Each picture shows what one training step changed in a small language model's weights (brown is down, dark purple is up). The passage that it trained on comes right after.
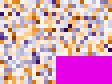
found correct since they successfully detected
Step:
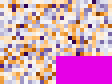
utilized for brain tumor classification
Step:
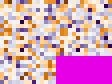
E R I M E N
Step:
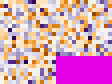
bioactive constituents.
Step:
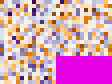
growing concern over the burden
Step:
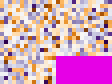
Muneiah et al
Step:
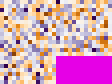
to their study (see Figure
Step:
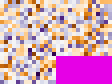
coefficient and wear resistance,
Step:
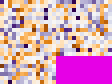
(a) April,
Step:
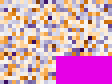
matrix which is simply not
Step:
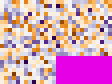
enrich genetic diversity.
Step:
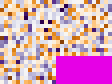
and anxiety, the
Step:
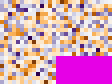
of measurement units. Results revealed
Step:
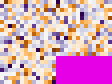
of sensory and motor
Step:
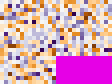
finding is consistent with the view
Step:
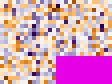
central, Medline,
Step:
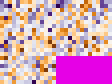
type of recording method may be
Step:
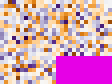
decline in the following
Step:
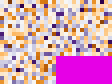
the analytical ones or the numerical
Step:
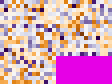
Europe has stated "To
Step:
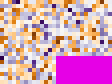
sets generated during the current study
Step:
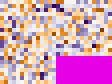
consented and are involved in
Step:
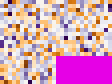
deep learning and the hybrid
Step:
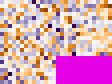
epoxy and polyester
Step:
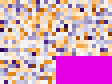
by MM5 Model at
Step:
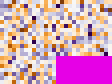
of Design and Emotion
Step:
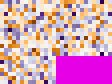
it possible to determine the value
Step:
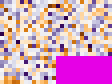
evidence which, when taken
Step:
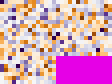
Rica. (a)
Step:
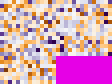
at reducing the environmental burden
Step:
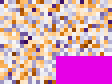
construction of these temples were
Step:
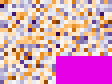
wavy twisted
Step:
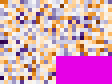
other than the invaluable
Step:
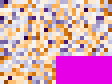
the “peer” as
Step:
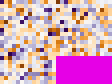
WM VI R
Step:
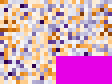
in Fig. 2a and
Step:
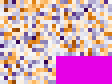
patients. Data collected included age
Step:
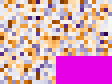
of the compound has been
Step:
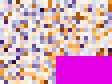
into multi-lineage
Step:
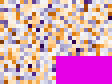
example, why the defence
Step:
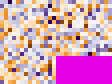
systems, systemic therapy also
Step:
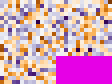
was allowed to stand at the
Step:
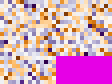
in $R6$ without
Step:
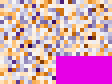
renovate buildings, but
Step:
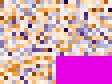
by PE-ALD at
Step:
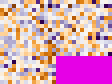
River, if any, up
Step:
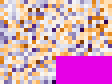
as culturally tenable or
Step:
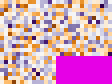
particular species differs from each
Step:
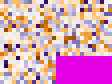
a wind tunnel of low
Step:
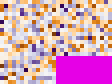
Faster Speed and
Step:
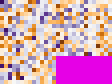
Future research can contrast such
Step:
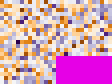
Word POS Tag
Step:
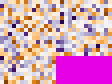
Supervision, Validation,
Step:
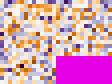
assessments Three types of assessments
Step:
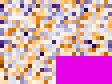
teachers disagreed (Mean
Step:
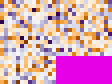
play in mathematics and the
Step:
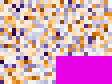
& Lengmang,
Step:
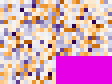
years and younger with
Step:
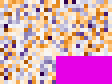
of such structures are the
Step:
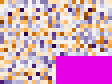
drug delivery system. The
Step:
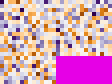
condenser as function
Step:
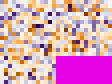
with a molecular weight of about
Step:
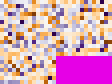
the foreign enterprise in the host
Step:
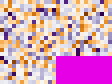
variables U_i = Non
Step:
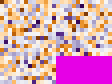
Meyer is also head
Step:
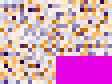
the following processes. The processes
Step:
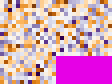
May 2013. Available
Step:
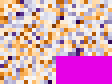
values $\Delta\mu$,
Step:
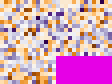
the application of these standards
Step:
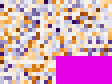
do not affect the performance of
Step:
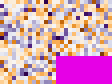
the Development of Scientific Research
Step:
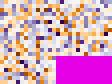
by literature in the context of
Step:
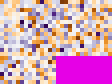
of roads and transportation facilities
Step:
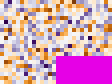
FPE AIC SC
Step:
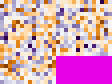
the patient's full name,
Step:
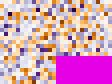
slabs. The objectives of
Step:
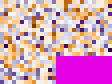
ability of red blood cells to
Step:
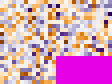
good enough [6]. In
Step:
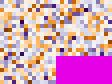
of active to inactive form
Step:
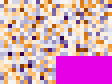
mass observer in the
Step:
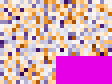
using the Tanh activation
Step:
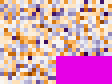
the construction industry by fostering
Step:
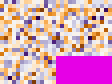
& Orosanye,
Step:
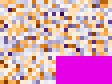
Paper submission competition on
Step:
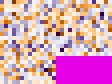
It was present in the
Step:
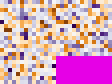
of the visualization workflows
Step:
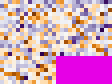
**Physical Noise
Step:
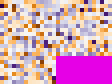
a current source with nonlinear
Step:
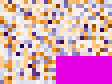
the egg via, in
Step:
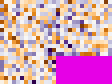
influencing factors. Our study had
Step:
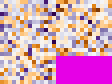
in the database. Utility
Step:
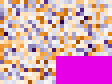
that fruit consumption among children in
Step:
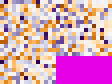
the profile) ejects a
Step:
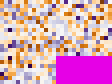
as macro voids are often
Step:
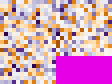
perfect one recitation from one
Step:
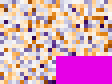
presenting a brief teaching session
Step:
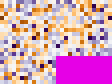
V(G)$ let
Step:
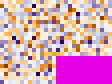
homogeneous elements, in contrast
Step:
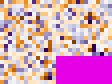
bacterial infection, most commonly
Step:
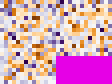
Right Conduct,
